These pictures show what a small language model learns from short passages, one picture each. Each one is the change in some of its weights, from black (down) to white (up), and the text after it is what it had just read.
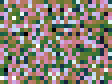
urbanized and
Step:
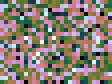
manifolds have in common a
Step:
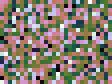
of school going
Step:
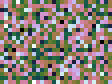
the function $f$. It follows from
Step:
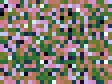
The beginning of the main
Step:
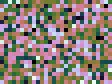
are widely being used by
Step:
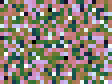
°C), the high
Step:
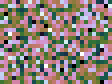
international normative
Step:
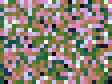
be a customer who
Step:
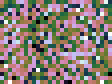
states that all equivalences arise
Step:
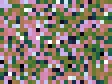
pain and restoration of
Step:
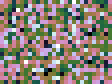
of security as it
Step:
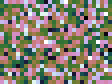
organisations and sectors
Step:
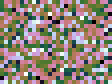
Qing and David
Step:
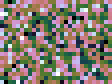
is recursively defined as
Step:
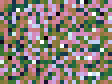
of the melt Fig.
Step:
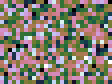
is a predecessor of
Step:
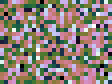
their windows could be
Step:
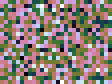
followed by twice-hand
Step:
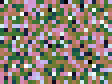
°C) because of
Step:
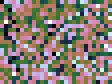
When I first started
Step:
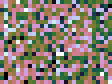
the Riemannian metric.
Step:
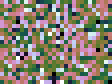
products of the local one-dimensional
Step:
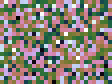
coordinates, the international
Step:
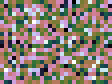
H. Golub and C.
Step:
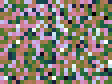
technology and encourage
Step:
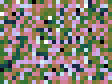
\in \C^k$ where
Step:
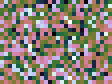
distribution of the scaled
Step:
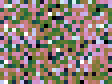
A. A.} Equations over
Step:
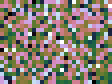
be assumed that the function
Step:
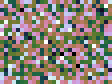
mullite crucible
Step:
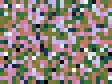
guilt, fear,
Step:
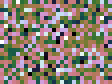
the local generators. The
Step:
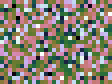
to be appropriate since it
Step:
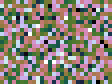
shows a downward
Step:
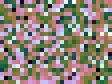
by suggesting a
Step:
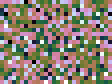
Novikov equation
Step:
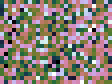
mass. With lens
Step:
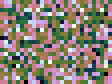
and the exclusion of the
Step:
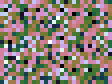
(considerably) higher
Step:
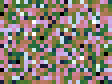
If there were two parallel
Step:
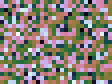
that generics exist and proves that
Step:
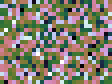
rational blowdown of
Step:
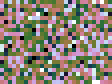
socialized personnel
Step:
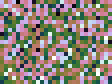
The researchers conducted an
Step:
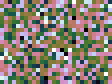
a connected polyhedron
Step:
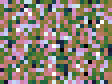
weight function that assigns a
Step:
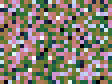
as illustrated by
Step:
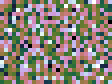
of rotations and translations
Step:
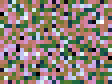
tyre radius =
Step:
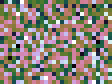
sigma uncertainty
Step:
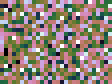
University MCA
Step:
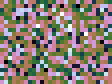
since they narrow down the
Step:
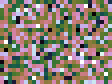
group $S_n$ by
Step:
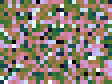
the V-2s and the
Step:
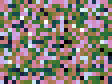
and in fact, this ideal is
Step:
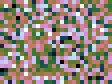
to patients who are
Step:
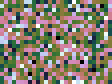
places above, that the
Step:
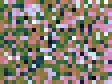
History of Mathematics
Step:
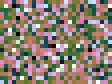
tolerability will be
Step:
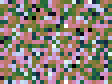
yields \begin{eqnarray}
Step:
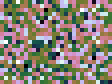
and step-size
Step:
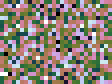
The digital economy
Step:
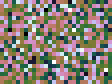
in the obvious way) and as
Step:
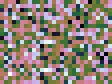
- Tashkent.,
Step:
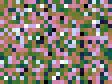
during the course [2],
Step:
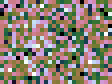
The increase of risk
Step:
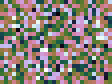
great psychological
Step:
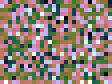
training expenses and
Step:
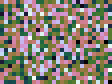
S1–S3 and the
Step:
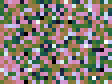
Thus, Theorem~\ref{kor
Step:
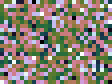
a tannakian
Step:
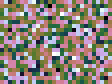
spirit. It is the
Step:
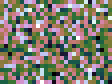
systems are faced with some problems
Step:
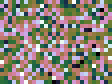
This step was implemented in
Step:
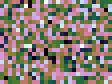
continuous $L_{p}$-valued
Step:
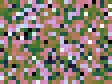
perception of influence on
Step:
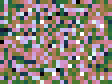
CBCTs from patients
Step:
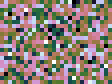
$A$ with curvature at
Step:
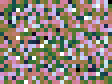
of the country during this
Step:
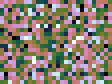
experience with EA), based
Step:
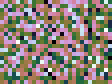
management practices, and human
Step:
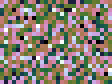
induced action of $G$ is
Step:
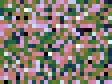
with torsion coefficients
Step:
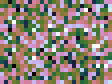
studies focused on the
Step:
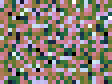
for pointing out the possible connection
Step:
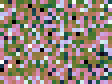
a structured interview. The
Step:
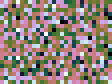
a significant reduction in the
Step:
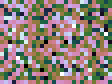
\overline{f},\ \theta =
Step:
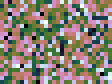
Additionally the recovery
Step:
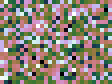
data and conduct field work.
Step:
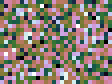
Since the latter projects
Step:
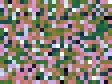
Lett. Rend.} A
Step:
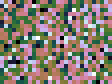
of menstrual function in
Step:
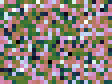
installation process allows for
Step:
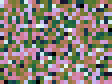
case $r=3$). This
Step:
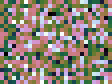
tools more relevant to
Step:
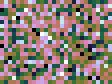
slightly changed
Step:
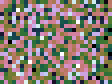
of random variables,
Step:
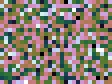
*J. Chem.
